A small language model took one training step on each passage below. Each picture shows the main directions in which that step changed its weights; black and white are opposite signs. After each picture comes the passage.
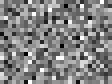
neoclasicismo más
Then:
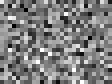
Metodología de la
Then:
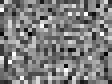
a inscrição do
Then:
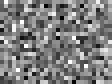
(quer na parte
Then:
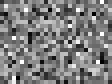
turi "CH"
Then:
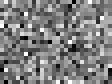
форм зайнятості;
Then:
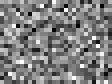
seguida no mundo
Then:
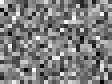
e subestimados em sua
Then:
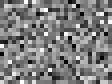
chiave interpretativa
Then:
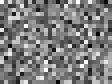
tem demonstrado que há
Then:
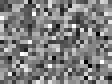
research and information
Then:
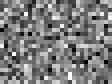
довольно велик
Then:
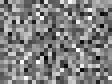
dengan kitab suci.
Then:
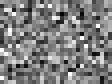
иккала тилга
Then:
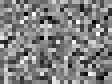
sebagai ahli
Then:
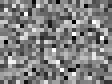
в период правления
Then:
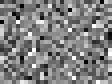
ROLI Axmedov
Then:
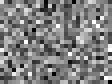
фанлари бўйича
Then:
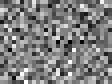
है वह
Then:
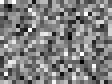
keng qo'llash
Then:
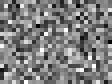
bağlı olarak
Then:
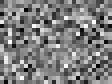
berupa pengaruh Sistem
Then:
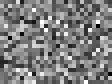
Kunter, M., &
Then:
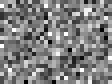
asoslanishiga doir
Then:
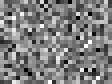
da o'suvchi, $k
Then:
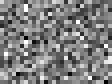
Factory Management
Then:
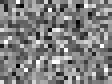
comun al memoriei
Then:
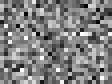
только через
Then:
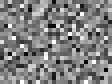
— буларнинг барчаси
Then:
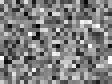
*Personality and
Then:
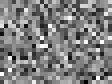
olish deganda,
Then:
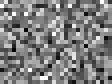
democratizar a
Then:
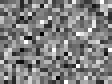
balki haqiqatni
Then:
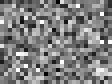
to, aby napísal
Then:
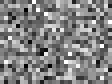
objetivo de revisão
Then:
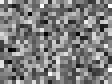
de técnicas de
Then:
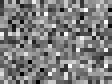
os níveis de
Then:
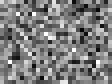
uma representação mais
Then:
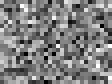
doir qoidalar aniq
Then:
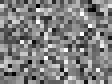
dos professores da sala
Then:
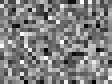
Malasia Leche
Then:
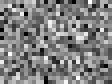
в дискурсе
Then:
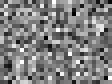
de baixo*”,
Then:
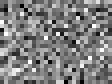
portabilité doit
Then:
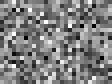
International(CC BY
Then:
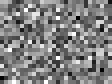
modern University*. 2019.
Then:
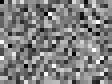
student of Andijan
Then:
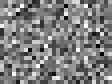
of the situation.
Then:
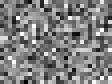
de fransman eigen
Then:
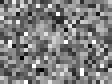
Determinantes y
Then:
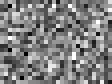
alimentos que pueden
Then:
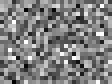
turli xildagi
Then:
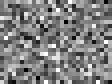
le coppie inferiori
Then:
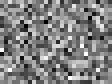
ini. Terima
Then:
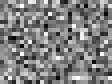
pode ser repetido
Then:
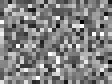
to reduce and/or
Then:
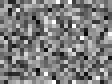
viloyati Vobkent
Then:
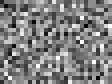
as analisamos. Por
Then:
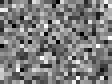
périodiques :
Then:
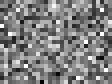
characters used
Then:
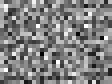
the EsVi program
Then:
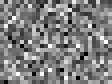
ve görünmezlik
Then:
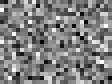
зміни значень
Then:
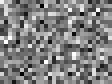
pacientes contaminados
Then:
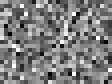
с последнего
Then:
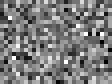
estas instituciones
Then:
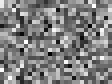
Include links to
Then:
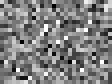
variables como:
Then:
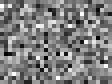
произведена в
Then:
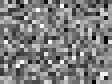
si recorre nei
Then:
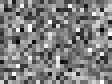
be used by teachers
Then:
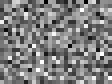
Ca por Sr e Ba
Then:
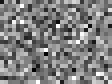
air properly and
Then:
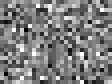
Medical Doctors.
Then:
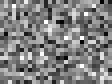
dabei nicht nur einen
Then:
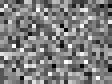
October 24
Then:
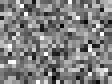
языке. В
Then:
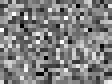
учраб экан.
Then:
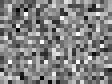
Esta reducción de la
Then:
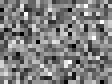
Ковалев Д.И.
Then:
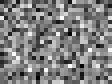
إلى أربعة
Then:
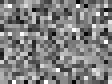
los cuestionarios se
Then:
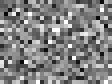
el éxito esperado,
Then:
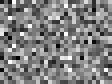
decât orașului
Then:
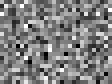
d'un pays est
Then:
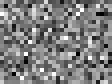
contribui para maiores
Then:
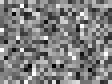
e a mata em flô
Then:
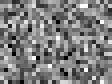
этого фактора
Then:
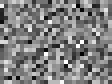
system and complex
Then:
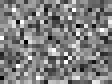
Карл Маркс та
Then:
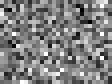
turkumiy qoidalaridan
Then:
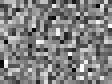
ser pensados a partir de
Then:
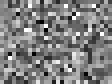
la Observación
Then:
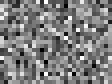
Markaziy Osiyo
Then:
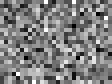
Netherlands has
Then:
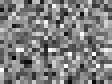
ключевую роль
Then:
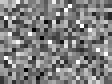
اجتماعی را
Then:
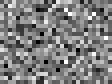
segundo de ordem
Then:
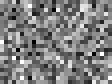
М.: Наука,
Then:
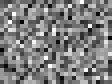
para se aproximar do
